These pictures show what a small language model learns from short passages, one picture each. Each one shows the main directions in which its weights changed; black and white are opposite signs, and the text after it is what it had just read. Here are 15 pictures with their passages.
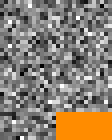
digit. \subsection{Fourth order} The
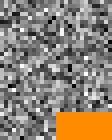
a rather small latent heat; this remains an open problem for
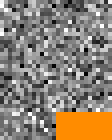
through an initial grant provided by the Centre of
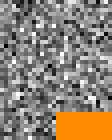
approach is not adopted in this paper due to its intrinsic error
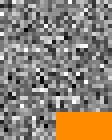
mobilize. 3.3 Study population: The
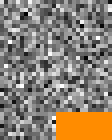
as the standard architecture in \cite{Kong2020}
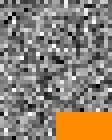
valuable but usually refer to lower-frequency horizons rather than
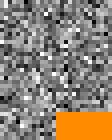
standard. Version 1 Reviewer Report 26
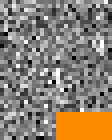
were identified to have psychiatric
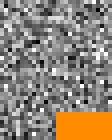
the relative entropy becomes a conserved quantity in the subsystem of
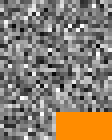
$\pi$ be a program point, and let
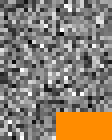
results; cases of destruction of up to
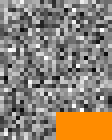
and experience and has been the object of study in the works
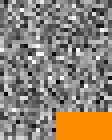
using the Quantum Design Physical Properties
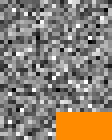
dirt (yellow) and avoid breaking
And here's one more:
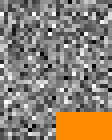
modeling. The second explanation is well supported, but cannot fully
